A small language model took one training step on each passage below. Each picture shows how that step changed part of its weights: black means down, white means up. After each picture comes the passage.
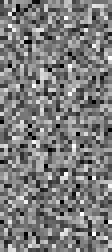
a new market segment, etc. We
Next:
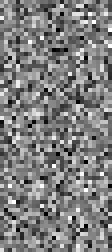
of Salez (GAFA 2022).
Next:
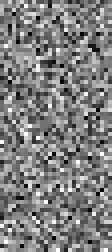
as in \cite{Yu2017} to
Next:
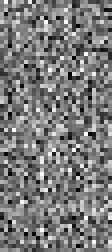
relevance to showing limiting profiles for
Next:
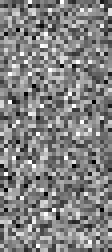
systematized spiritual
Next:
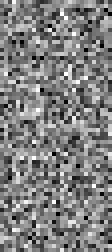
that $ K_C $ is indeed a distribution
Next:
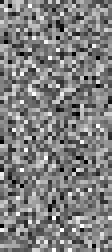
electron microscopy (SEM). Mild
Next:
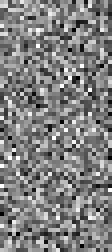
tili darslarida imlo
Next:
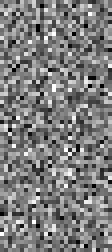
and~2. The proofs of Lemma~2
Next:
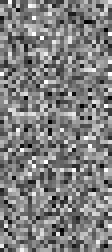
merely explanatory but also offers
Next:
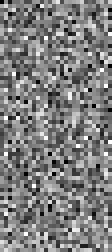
questions raised in the play *A
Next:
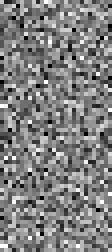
This involves establishing metrics for measuring the
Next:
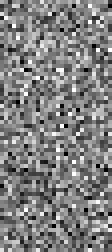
\mbox{ {\rm holds for} any definable
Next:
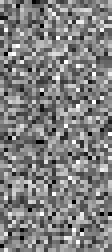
z\in\Lambda, $$ for a probability measure
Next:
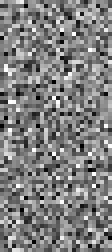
$S\subset \N$ {\em contains
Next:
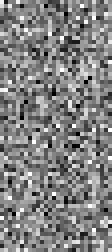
tripping of the generator from grid.
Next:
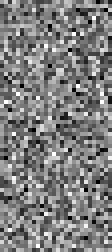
for any $v\in B.$ Hence,
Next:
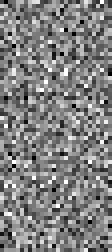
studies included in the metataxonomic analysis
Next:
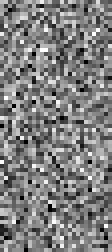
: C$ transitions in longer
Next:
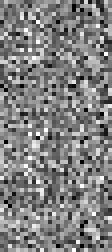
of the stability of the equilibrium points
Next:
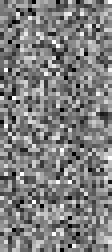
by Baker, A.A. and
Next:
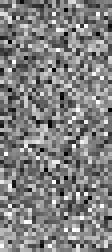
Nigeria. Specifically, the study
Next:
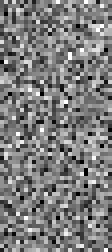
is small enough to ensure that there exists a convex
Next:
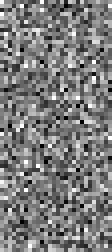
on the ground and to induce informed
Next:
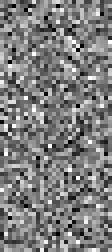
and then forecasted missing data by
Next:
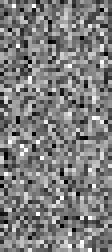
is easy to handle. We have $$
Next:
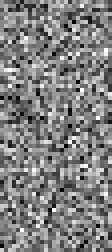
prediction of the bend-twist
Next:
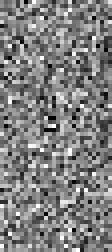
for sparse \emph{directed}
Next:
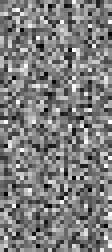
an IMEX fractional-step
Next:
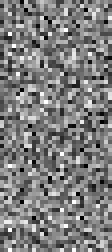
interested here in the problem of uniform
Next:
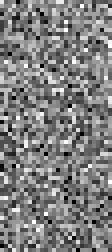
and make more decisions. At the same
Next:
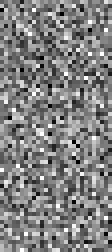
pointbased condition is expressed via the {\em strong
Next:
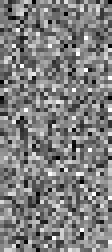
bone marrow usually associated with an M
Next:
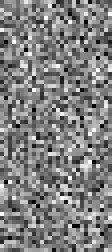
previous reduction can be applied again. Hence, now all
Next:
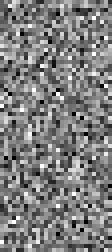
prime powers $q$, the maximal length
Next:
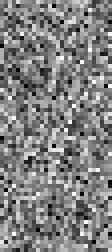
them. Similarly, Etminan et
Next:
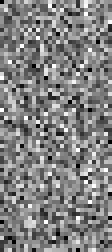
yield loss. This result was verified in another
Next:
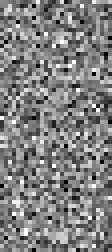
formaldehyde solution). Traps were
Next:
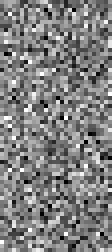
old. The most active in this field
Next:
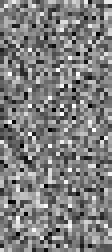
conditions modulo some auxiliary
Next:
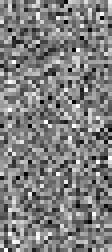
Consider the $L$-parameter \[
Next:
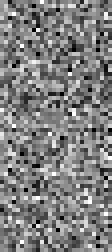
next result, which is the second main theorem of this
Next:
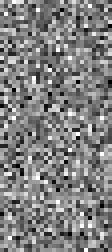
in the \cite{nikh1}. In
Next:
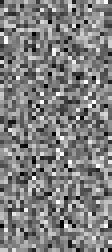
agriculture is growing at 25% a year.
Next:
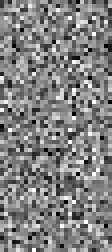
central districts of Erzurum
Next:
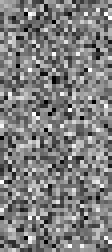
implemented on a FPGA-based
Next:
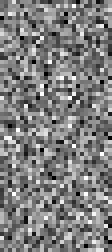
well known and largely preventable and
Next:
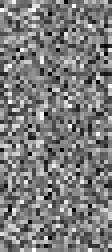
in Groups and Symmetries,
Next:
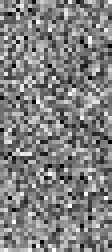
11 for the three controller structures respectively. In
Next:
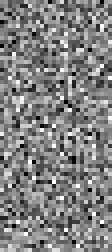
$\|x\|$ is the distance from
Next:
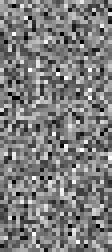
subset, paracompactness in a subset,
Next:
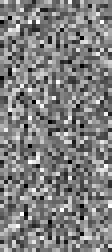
toric singularities associated with reflexive
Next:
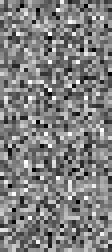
MPC framework to problems which might not be
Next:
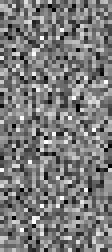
had already invested time and effort
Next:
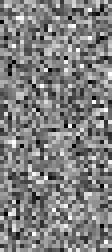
some section $\alpha\in\Gamma(X,
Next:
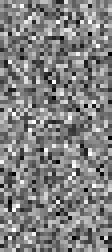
study aims to correlate the correlation between
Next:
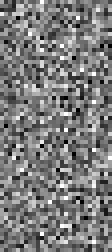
connected, and thus showing clearly which node is
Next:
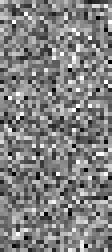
L_i - \sum \theta_i
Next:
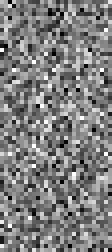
1$. Taking base 2 logarithms gives
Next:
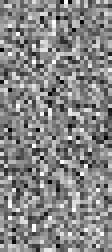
raise the cost of the maintenance of
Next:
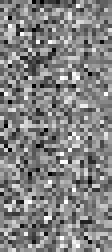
23: ICCS long-term
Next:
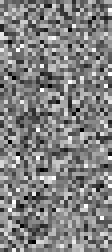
Background: Meeting SDG
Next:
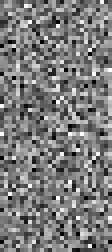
\cat{C}\) for the dualising
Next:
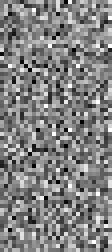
household, public services and life quality,
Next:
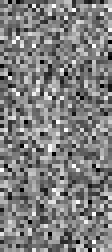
to in Remark \ref{Omega_0}
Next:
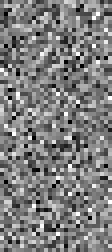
$c$, and then with respect to $a$
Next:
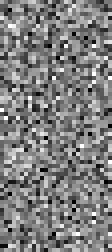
sensors at the tube root proved
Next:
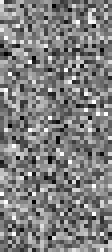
women who are at risk of birth
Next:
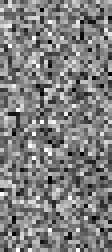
efficiently the case in which $\D$ is not
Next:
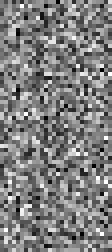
Internet of Things (IoT)
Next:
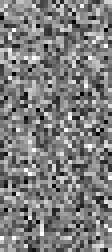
of families of elliptic curves with certain property and
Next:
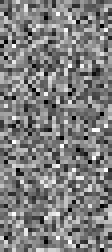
$Tf=Tg-\e Th\le
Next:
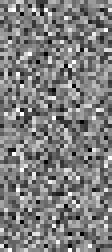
point 1, induction step.] Let
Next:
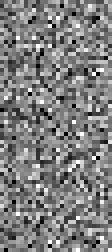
\theta + \varepsilon \Theta)\right)\
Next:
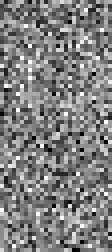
Ningxia Hui Populations with
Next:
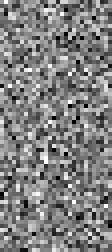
corporations that combine national economies,
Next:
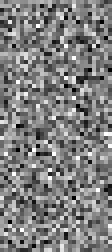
to $p$ so we can deduce
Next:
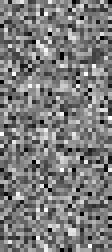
discussed [34], [35]. For example,
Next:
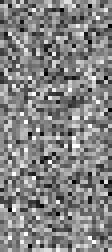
study aims to demonstrate the impact of the
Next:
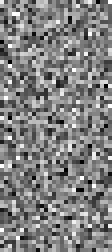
numerical simulation of aerosol deposition in
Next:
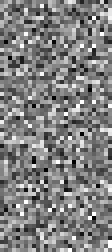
\begin{equation*} \ \left\Vert
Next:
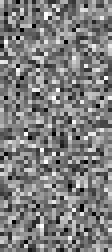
fruits and/or spread new
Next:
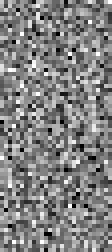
has independent increments in calender time
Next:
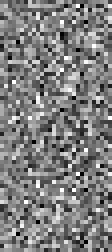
Lemma~\ref{lem subtree} and has
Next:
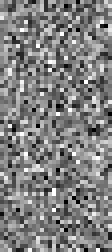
time of presentation. In this study 100 patients and
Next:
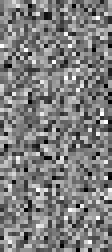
nŽcessairement une
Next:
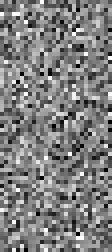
governance, and its theoretical controversy
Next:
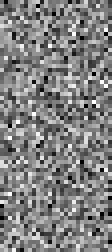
chloride, potassium nitrate
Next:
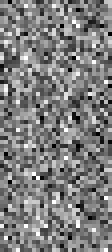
same as asking whether property A is equivalent to
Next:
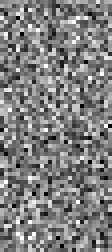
control the degree by which smaller elements are
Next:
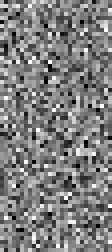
chart in $D$. If there is a
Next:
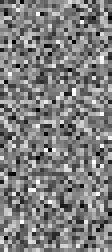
Table1. In non-survivor
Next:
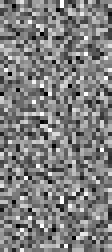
1. O‘zbekiston
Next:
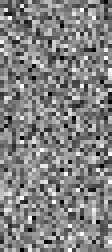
Once launched the network is
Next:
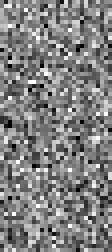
recall the well-known sufficient conditions for
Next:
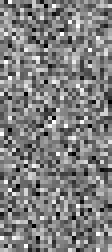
the protocol specified by Wilson and
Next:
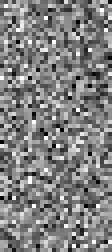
sales presentation planning. The experimental findings
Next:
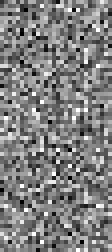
the theory of categorical data analysis, observed and
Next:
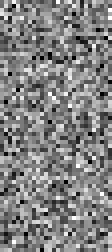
for each $z\in\mathbb{C}$.
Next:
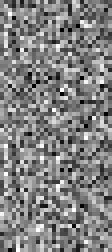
Theorem} \newtheorem{thm}{Theorem}
